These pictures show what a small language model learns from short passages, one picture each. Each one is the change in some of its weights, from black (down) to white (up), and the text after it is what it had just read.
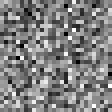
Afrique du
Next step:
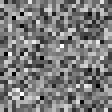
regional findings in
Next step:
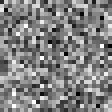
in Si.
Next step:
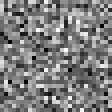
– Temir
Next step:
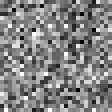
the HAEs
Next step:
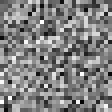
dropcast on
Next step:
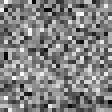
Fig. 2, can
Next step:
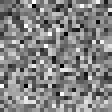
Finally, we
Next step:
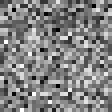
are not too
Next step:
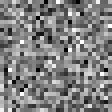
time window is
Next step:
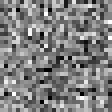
tindih dan
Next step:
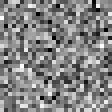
perform slight
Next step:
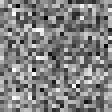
va boshqalar
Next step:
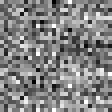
energy density function, given
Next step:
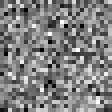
- такие
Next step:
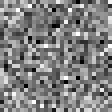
Ammo shu
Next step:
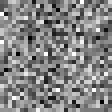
\mu | g
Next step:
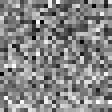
However, with an
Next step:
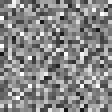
the candidates
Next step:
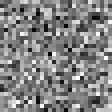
& -b\lambda
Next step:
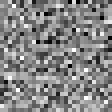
contain the
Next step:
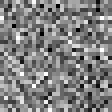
the actuator of
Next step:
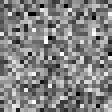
in August
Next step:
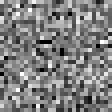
equations within a
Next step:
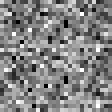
for the Killing
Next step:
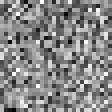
trends in
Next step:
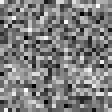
e Gatt
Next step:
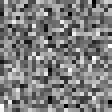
e até como
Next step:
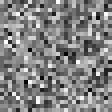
or repress gene
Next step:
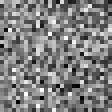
This is the evolution
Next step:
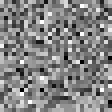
external light
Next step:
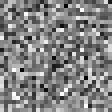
chiral mass in
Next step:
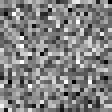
of the shape
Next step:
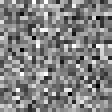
the convective
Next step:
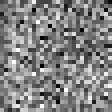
Section 5,
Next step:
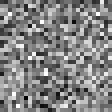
aos seus
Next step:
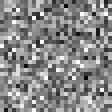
da mulher,
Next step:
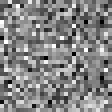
predictable at any
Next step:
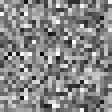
can be one of the
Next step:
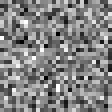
from visible or
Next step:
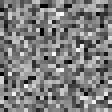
entropy density
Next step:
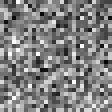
missing mass
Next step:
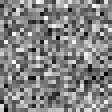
frequency, as per
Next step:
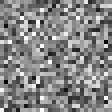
when $Q=
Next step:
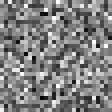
compressing the
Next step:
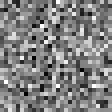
described (up
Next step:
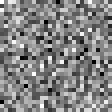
Role and
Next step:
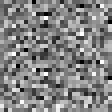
infinite linear
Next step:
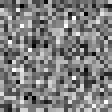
comum desses
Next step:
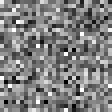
los pacientes
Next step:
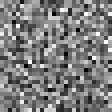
countries of
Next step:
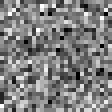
moins, la
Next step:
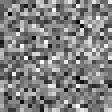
que nem sempre
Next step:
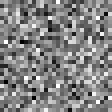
обществ и
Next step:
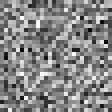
that $U$ can
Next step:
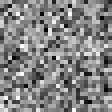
not considered at our
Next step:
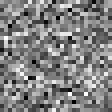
parameter plane,
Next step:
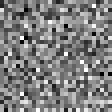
density calibration
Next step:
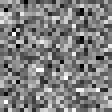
Magnons in
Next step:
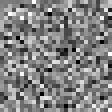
Solo oder
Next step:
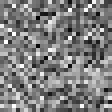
depending on the
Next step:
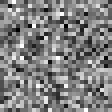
de pedidos
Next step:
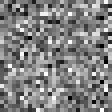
e sensível
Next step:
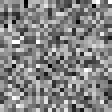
divertir en
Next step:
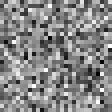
and this paper
